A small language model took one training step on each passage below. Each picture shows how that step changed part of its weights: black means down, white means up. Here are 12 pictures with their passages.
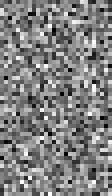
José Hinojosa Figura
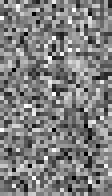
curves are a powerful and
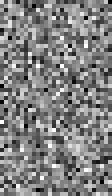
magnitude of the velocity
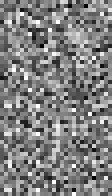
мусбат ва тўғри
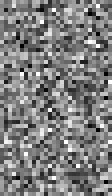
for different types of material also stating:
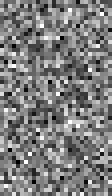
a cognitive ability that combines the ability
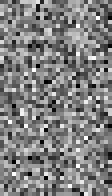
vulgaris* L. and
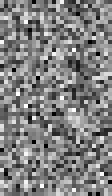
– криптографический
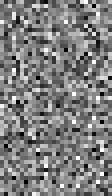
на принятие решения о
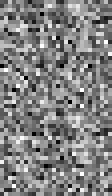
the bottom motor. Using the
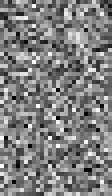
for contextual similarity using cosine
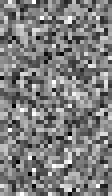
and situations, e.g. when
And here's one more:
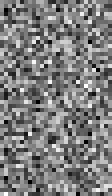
of which it emerges that our country
